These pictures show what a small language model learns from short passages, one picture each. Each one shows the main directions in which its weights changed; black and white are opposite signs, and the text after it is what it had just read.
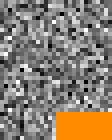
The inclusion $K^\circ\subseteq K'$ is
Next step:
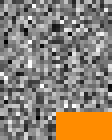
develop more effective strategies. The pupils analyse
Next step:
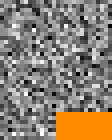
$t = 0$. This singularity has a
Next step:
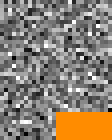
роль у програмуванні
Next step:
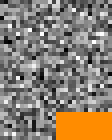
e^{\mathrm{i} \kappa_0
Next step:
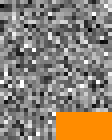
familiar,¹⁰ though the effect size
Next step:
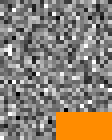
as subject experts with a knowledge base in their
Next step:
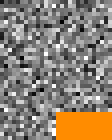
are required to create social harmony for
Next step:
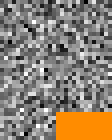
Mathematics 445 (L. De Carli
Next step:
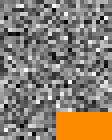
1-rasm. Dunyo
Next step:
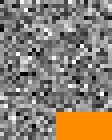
которые не были
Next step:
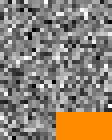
$\Z/r$-invariant, i.e.
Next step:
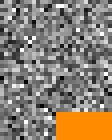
educațională bazată pe
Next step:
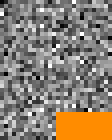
va individual xususiyatlarini inobatga
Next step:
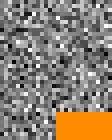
multiplication by a much discussed sign.
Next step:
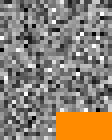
be taken to fulfil these demanding
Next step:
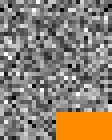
Turbina, "Rol'
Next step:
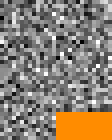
from $0$ with zero initial velocity
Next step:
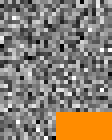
the result using a specific image. The first row
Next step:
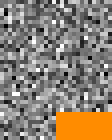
Nechog'lik tarjima
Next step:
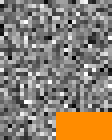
abordagem investigativa no ensino
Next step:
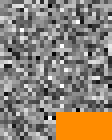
3.4.1. Specificity In the
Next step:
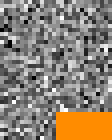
fonction d’audit interne est
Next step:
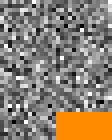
pyramide satellite au point U,
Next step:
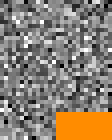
be approximated by an element of $\C^*$
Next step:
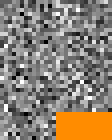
phase: Cups were left in place for
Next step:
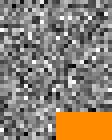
M$ and \eqref{fromlemB1}
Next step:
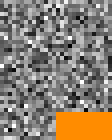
GMA variance was predominant over
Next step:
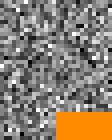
land to her people. In her description of
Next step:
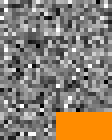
formulation of red ginger oil
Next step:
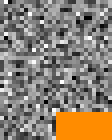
mosquitoes Termites and
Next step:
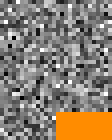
whether your friend would accept
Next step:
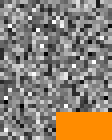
are more likely to keep track of their previous
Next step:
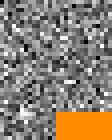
The algebraic K- and L-theory of
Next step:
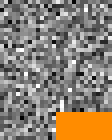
diseases by analyzing images and
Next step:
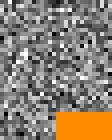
didyma* (36 балів).
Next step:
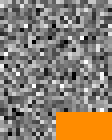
aytganda Bahouddin
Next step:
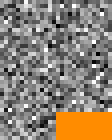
\cite{harkins} also produced work on
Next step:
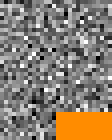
that the gaps can be taken as measures of
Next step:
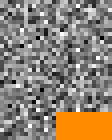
by the P300 component of ERP.
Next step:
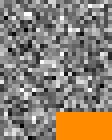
Y_1^\top = 1$. To show this,
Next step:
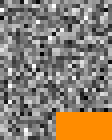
de Claix, France). Se
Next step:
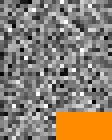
It follows from Lemma \ref{l4.1}
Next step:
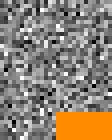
estimator is derived by using the new representation.
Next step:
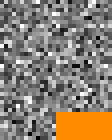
or it is equal to a Gentzen term whose
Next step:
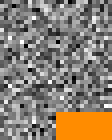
лечении цирроза
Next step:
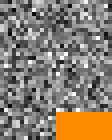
\rightarrow [1,+\infty)$ belongs to
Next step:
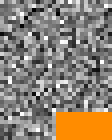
score is a better tool in the evaluation
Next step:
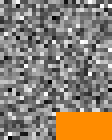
and obtained area and curvature estimates for stable
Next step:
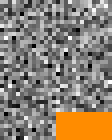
та технології; робота
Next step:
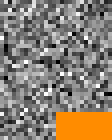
Sinibaldi* Enacting open
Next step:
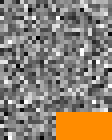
on the existence of optimal value for discounted
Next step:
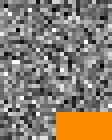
incluso a la especie humana. De
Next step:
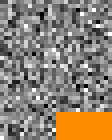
20% had fair knowledge, 13.3%
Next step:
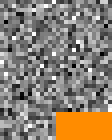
violação ao instituto do casamento
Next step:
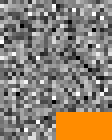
the harmattan period (December to
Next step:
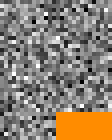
and compared against traditional **LRU
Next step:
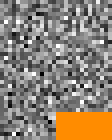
polymers. The polymers were prepared
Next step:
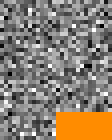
Productive and Morphometric Traits,
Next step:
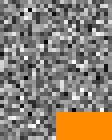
parents is a factor that backs an increase in
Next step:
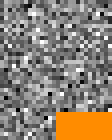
чаще употребляют
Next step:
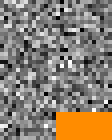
Yu.A., Stekhin
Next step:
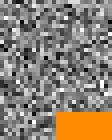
che riflette i settori
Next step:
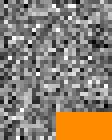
data, poster Marine annelids
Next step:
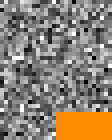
study the influence of the heuristic factors of
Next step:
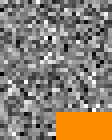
мажбурий кўрсатмалар
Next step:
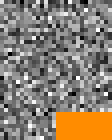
found. Till now no one reached the final
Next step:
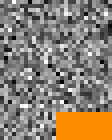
методических условиях,
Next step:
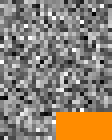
to provide deep analytics for the target
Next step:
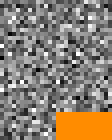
of square-free monomial ideals, which are
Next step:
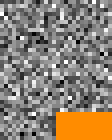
as flat, hierarchical and
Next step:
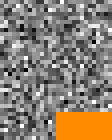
sensors available on the robotic hand is
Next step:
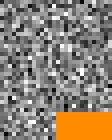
(but nevertheless very real) dependence
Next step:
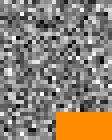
de concursos públicos que
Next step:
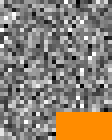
aytib o'tish mumkin.
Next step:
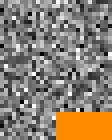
aniqlaganidan beri ingliz
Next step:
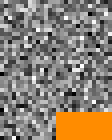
the equation $2n-1$, where n is a
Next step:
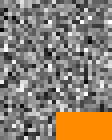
delivery models, there is a threat that
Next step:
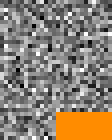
or, equivalently, $z_{[-p,
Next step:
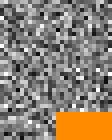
of the petri dish and the sample before
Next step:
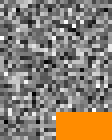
or affections effectively and transfer those desires
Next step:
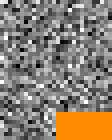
bi-stochastic Markov operator on
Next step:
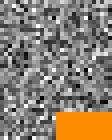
protocolo de transporte utilizado no
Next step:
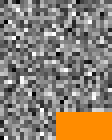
operation of an electronic file storage
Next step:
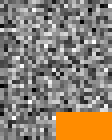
heating (pellets, or biogas).
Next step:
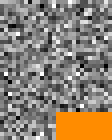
времена. Продуманные
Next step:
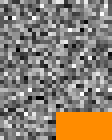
[1]. TADQIQOT
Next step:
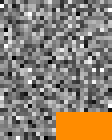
nursing care plan deficiencies are complex
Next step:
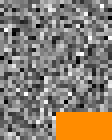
two proximal locks performed from lateral
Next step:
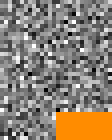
declared no conflicts of interest 8.
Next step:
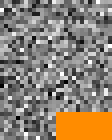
R A Dunbar, T Schneider.
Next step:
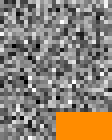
CLC2006) with comparable technical
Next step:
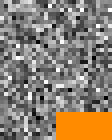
$\rho_i$ determined by the half-sum
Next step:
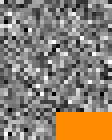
sufficiently large time intervals were available to solve the
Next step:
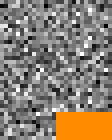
um histórico de exacerbações
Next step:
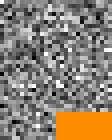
this fact, and \eqref{0501},
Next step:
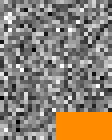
bu katta tayyorgarlik,
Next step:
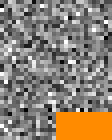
Pesticide Active and Inert
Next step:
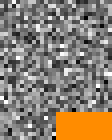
that quantify the use and cost of facilities
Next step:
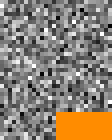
values. This would have led to the exact same
